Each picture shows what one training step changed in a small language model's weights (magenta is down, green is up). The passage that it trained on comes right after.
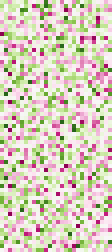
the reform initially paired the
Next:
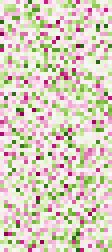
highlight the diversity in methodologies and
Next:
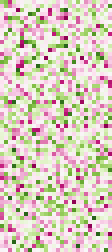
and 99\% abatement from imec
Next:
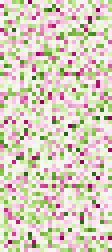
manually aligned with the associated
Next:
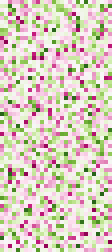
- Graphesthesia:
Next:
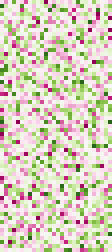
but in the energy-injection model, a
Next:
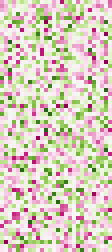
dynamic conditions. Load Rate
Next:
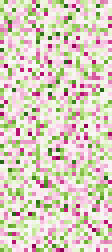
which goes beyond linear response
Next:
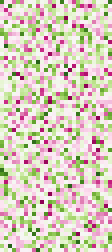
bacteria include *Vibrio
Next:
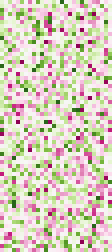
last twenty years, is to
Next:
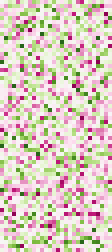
have reduced flicker noise. In
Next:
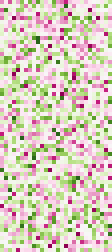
lengths differs by a factor of
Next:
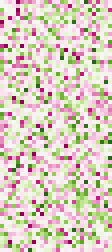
processes at scale, which can be complex.
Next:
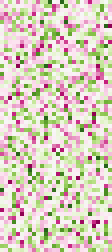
state bodies, organizations, and
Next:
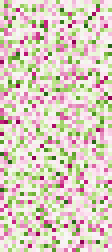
assumption. It is \emph{not} the
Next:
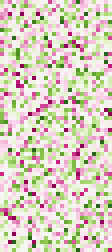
that can be applied in the first law
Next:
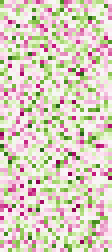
land value, the development in proximity of
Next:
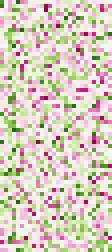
IFF^r} \left(\mu
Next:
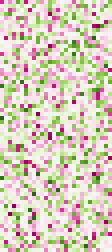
also clearly seen in the section.
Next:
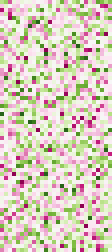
many would consider as an intimate relationship
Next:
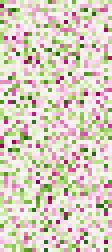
is constant (ideally the battery
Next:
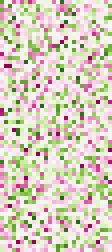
electronic Coulomb repulsion of
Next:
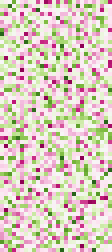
and \ref{eq:chi_qu}.
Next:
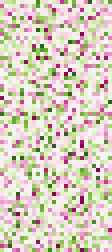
known to have a deleterious effect
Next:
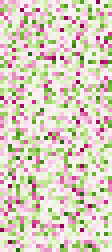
for the Blackberry stock
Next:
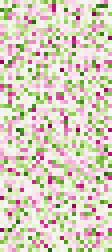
further clarify this situation.
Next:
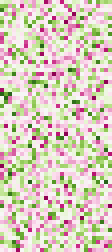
do not fit the real isotropic
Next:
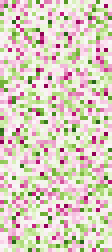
collected from the internet movie
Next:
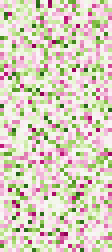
Model. This is why we are
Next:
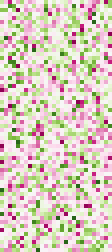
those across different RGCs, suggest
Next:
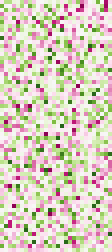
kidney disease. *The
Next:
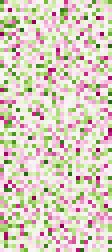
of "competence" is defined as
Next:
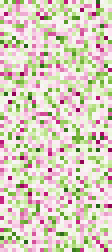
capacity while the capacity fell
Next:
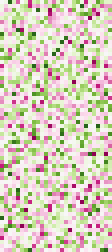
structure that had an eigenvalue above
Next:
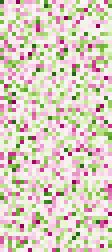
aims at understanding what is
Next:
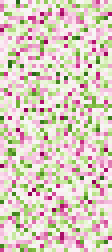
$\Gu$. Thus, both generating
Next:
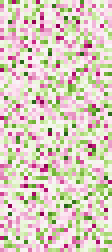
children's working memory and
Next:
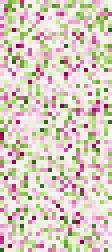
operating system, applications can communicate with
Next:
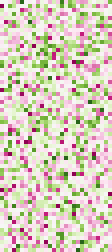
number has to be multiplied by a factor
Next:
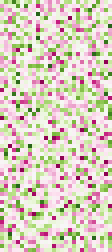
to co-dope with In and
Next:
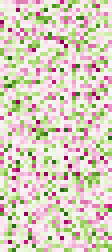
considered, the aim being to test the
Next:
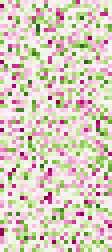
related to technology enhanced learning
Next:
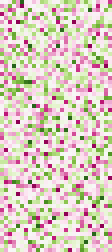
updates, ensuring relevant information is
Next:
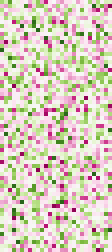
which contains structurally similar
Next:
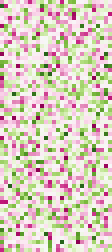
Research Center, VHS for
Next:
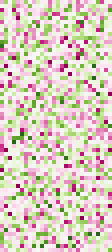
The infinite volume limit of the function
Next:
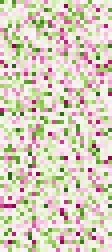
bulk of the cluster and the
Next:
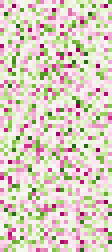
*An American in
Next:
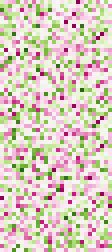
represent only a cosine function. Increasing
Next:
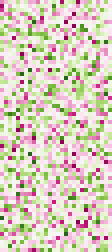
many of the customers who had
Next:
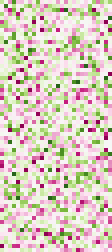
Eq.~(\ref{pu}). Due to
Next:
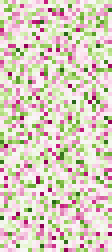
the following sections of this study. 3.
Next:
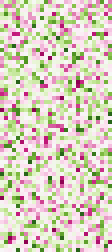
with strong spin-orbit coupling and a
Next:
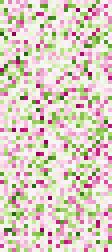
network bringing together a range
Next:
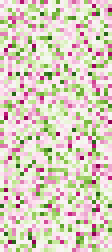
engagement, personal values, and the
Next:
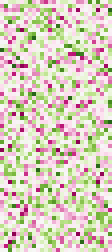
approval of the regulation "On the
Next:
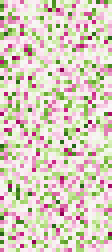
of the Green function. There, we also
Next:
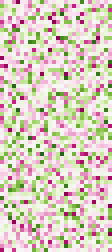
the gamma ray source for a particular
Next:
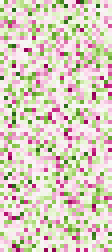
driving the system beyond
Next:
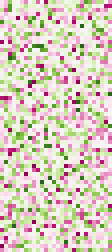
the constitution includes not only the
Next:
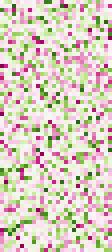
deviatoric history variables are defined in
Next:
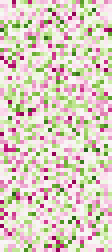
the diagonal entries only, so that
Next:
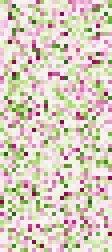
the hoop winding layer is
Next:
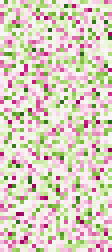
microscopic dynamics of the
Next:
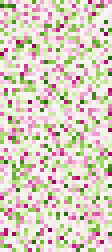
is flat with sharp edges.
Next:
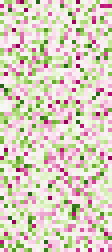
of textile wastewater by a
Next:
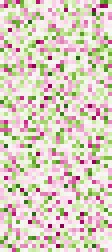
grouped after splitting strategy.
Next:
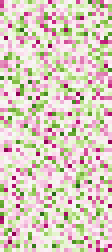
26% of the valid sample, and the
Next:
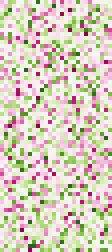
the present study were Type IV. 3%
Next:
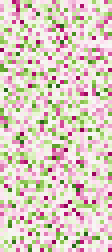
reasonable request. % %
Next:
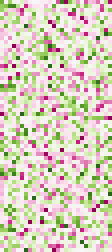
, \quad \psi^L \equiv
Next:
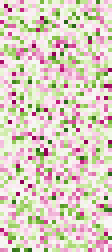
$T=0$. Full circles
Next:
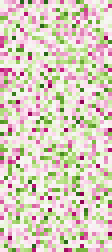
in this paper, the emphasis will be
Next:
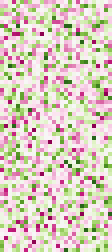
the WAdS$_3$ metric
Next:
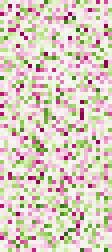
counting. And the deleting condition
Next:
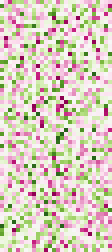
(e.g., hourly transaction
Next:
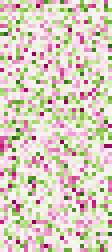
and for the TAS-20 F1 and
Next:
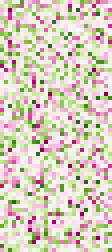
safety measures include those that are
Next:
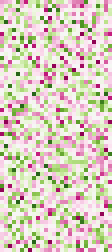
Also the location where our model reaches
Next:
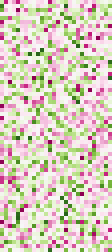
But, in contrast to Eq.\
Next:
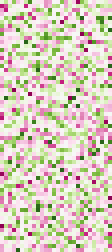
Homogeneity Homogenous
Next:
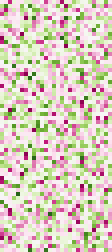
noted marked improvements in their
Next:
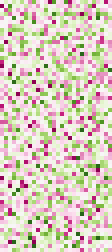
about 15%, in agreement with the
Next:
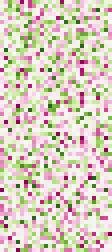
the action (\ref{csself}) can
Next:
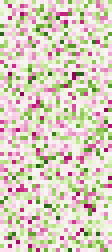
sources contributing to the P300
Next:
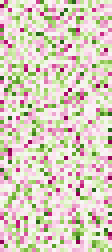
efficiency can be boosted by
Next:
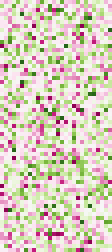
charge conductivities cancel out
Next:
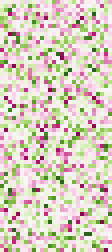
non-unitary time-evolution operator
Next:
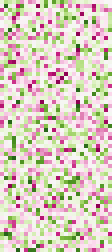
(2018) by the American
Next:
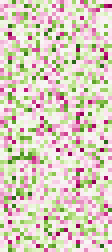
a $\log(t)$ correction at the
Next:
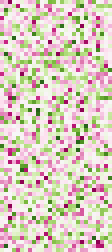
suffering from these symptoms may
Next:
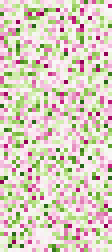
of 135 DM patient's
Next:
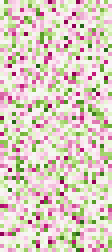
for shaping in a cylindrical
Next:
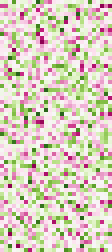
is hard to keep the revenue
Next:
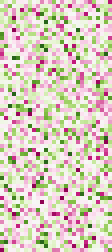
a velocity is normalised as,
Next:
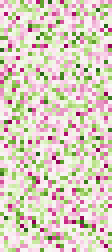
the crop name that will be
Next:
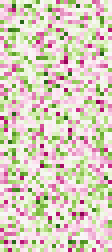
\end{eqnarray*} which implies
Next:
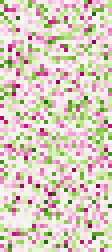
number of particles (size of capital)
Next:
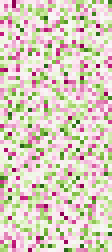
the above, the development of diet, considering
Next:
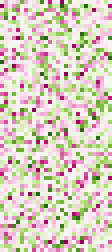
combined heat and power; COD,
